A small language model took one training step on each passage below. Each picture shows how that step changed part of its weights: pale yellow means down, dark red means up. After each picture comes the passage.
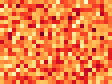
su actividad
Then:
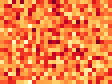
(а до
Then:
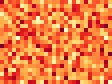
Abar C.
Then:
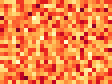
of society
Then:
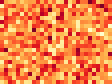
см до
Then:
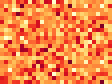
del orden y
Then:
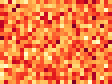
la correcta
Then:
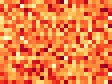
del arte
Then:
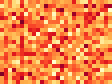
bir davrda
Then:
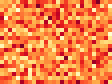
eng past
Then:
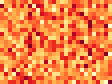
o que ser um
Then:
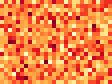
as organizações
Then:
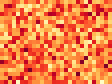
em relação ao
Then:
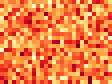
uma norma
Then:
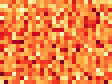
es cómo
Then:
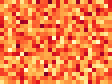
va aholi
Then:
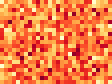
educadora social
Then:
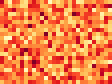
har birini
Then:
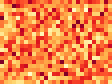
de PI
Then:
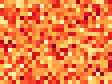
que hace
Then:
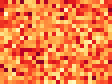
u yoki bu
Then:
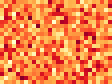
XVII –
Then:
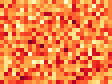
da ligação
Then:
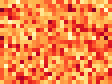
neanche le
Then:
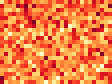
Eu sunt
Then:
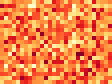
Until the
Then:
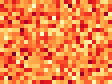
de stress na
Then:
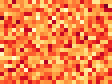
du champ pour
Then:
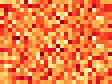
support of the
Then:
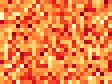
que servem
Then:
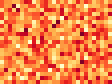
señale la
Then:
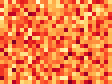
forma a
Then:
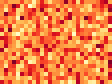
busca de
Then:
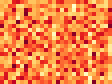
o condão
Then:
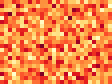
- Prof.
